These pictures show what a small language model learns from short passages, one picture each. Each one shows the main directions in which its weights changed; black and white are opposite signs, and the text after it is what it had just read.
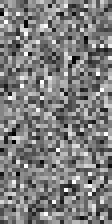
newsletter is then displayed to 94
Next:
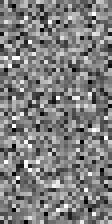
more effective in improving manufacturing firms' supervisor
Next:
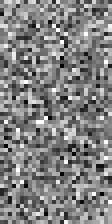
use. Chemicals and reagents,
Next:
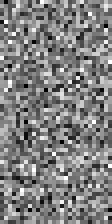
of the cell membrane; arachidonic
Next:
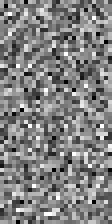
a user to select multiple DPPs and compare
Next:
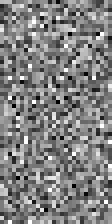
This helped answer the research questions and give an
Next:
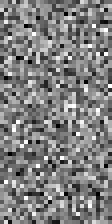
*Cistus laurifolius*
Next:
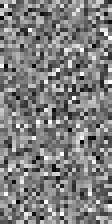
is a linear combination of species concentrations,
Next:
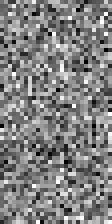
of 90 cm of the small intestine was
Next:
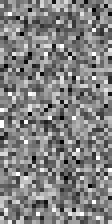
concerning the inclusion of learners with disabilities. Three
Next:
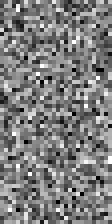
nanowires at an electrode distance of 20mm
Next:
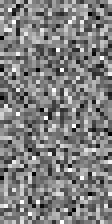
rights abuse, the so-called
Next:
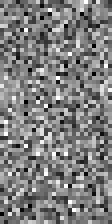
the following sentence from one of the
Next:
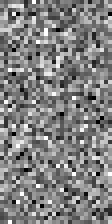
to make future analysis possible. Aiming to
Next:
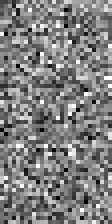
Group 1 has the best general health indicator:
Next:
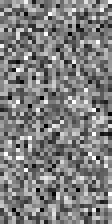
to Győző
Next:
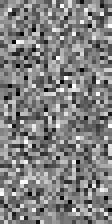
to be practically non-toxic to
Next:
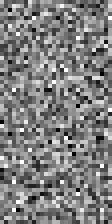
of the sample agree or strongly agree with the statements
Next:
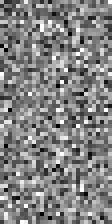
soil health but had no significant effect on soil physical
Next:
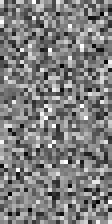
and Merit Income 20 Relief of
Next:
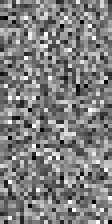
Version of the Minnesota
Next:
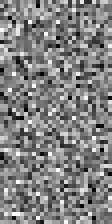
put life to what they have observed. For this
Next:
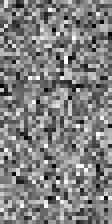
in MC neither D1, but it
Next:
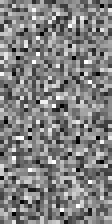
seed oil. Pseudomonas
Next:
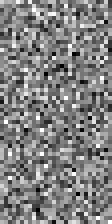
Laboratory of Physiology, Department
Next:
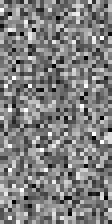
dips especially on the back side of the
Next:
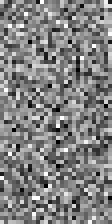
continue to improve as well. Acknowledgements
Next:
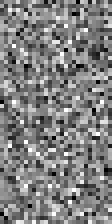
observed at the end of this stage. At the
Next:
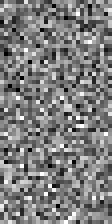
Science for F. W. Lancaster.
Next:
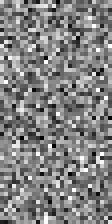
using the rule of mixtures. Thus the
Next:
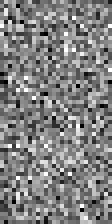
Supervision, Resources, Project administration,
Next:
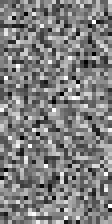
as standard in all subjects with anemia. The
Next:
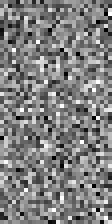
from where only visitors and tourists come.
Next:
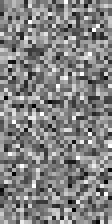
first draft of the manuscript.
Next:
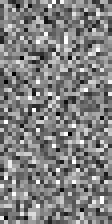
[9]. Fig. 2 Generalized ANN
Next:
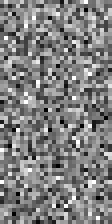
AND ENGAGEMENT ARENAS
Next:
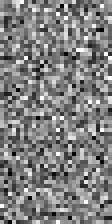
The ESP32 is a strong system on
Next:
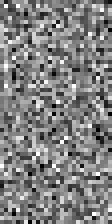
control group is possible because in the lecture method there
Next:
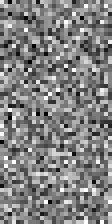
between the robot’s fingertips and
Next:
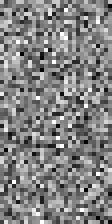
determine changes in random blood sugar levels before
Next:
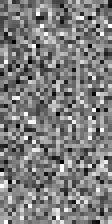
which were deemed negative by the
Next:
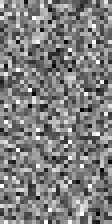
the experiment are shown in Table 4 with values in
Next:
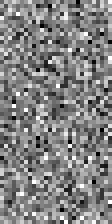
investigations were done. X-ray of the affected
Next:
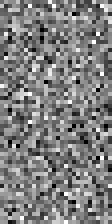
fact that an estimated 80% of the population in
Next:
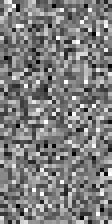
same congenial natural and business environment in all
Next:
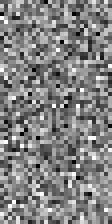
contains the classes listed in Table 1. Table
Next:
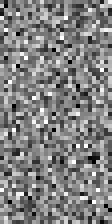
paper are in Section 7. 2.
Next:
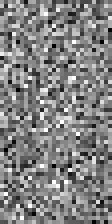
in the literature for samples with the same
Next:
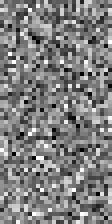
20% of the municipality electors. The
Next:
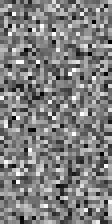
entirely reliant on the process of analyzing historical
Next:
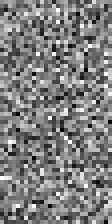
discrimination (WHO, 2024).
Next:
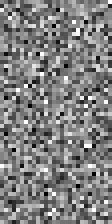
sensitive to amikacin (90%),
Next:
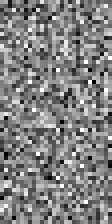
irrelevant studies were removed. From these
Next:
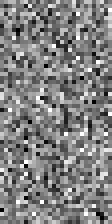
- Talbert, S.,
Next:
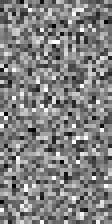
H., & Purkiani, M.
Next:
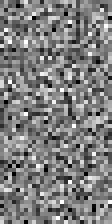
cases with or without HTN as in table
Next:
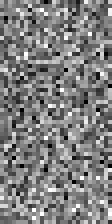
viscoplasticity model is considered. We
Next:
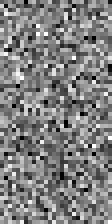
user access. Second, firebase can be
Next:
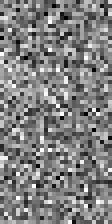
including numerous network meta-analyses comparing different
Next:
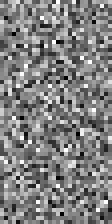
leading articles.⁶¹ In general, they
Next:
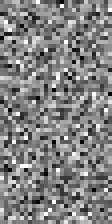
cause difficulties for manually enrolling by
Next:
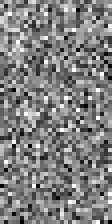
results of the expert validation. - Phase
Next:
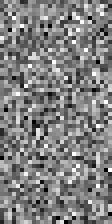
coupons in the most corrosive acidic and
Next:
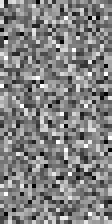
13 Member States that need to obtain a work
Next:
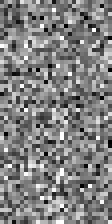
got from this research were also compared with other
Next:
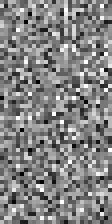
Community Engagement.** Continuously involve community leaders
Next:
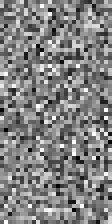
the permanent address of the corresponding author is
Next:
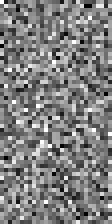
four main types of droughts according to how
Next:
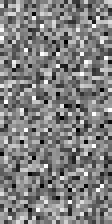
is applied. This causes combined presence of
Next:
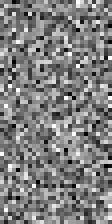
generally maintained a trajectory of continuous growth,
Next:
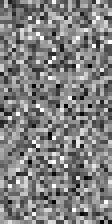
influence on students' mean academic achievement in
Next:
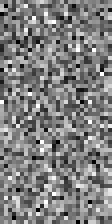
participating nodes are specified before submission.
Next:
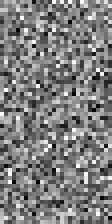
in SPU 2.0 (Vol.
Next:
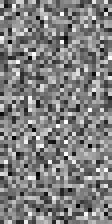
new meaning (or a change of meaning) is
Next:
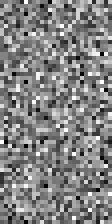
the maximum loads applied were around 6800
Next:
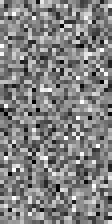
and questionnaires Each question in the questionnaires is linked to
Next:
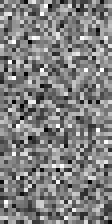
and stability of the original system. Two numerical examples
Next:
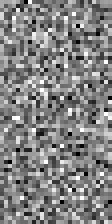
The research method used quantitative research method. This study
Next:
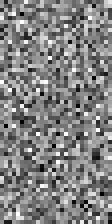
and pumps are needed in human life in various
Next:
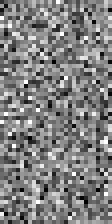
will be made publicly available. In all
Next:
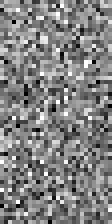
by similarly driving lipid migration through the heat generated
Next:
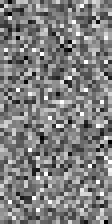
healthy behavior by focusing on individual attitudes and
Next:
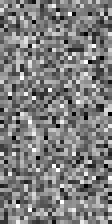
and foundries, steel plant can often emit
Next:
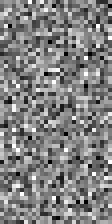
m during the wet season) in West
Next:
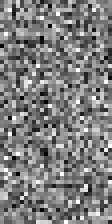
study identifies a logarithmic trend in
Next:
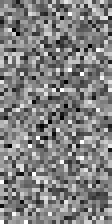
for H1 and H2 respectively. Based on
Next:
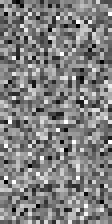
the cost of power supplied from the utility
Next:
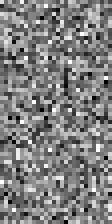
Meanwhile, in malignant tumors, out
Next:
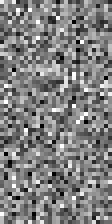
folds of membrane with shrouded
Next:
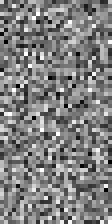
transferred along the toroidal
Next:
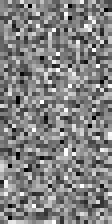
document. Findings reveal that Greenland
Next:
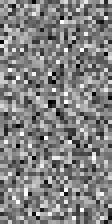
of a, b, c, d in
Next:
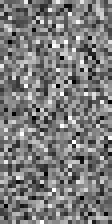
the evaluation techniques. The evaluation framework report considers
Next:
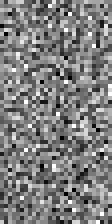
aspects of digitalization in the industrial and
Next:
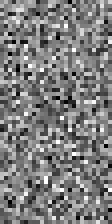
from the date of gaining powers by territorial
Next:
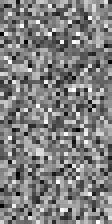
three months and 37 (82.2%) at
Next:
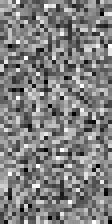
be followed by a citation to the
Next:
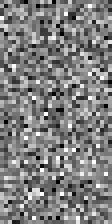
environment over those with just theoretical capabilities. Related
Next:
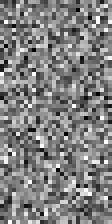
is represented as $r_s(i)$.
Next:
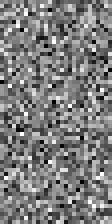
the possible mechanisms of such therapeutic actions
